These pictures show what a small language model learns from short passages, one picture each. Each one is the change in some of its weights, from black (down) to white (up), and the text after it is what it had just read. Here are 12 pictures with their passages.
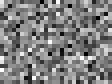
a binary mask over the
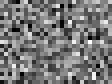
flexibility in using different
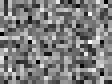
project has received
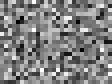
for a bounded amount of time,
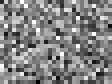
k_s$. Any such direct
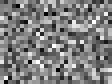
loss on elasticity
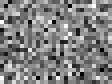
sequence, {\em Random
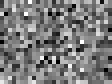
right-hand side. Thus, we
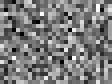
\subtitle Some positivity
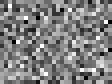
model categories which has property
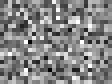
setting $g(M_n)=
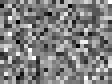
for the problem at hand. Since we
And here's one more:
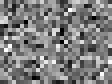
especially when media is
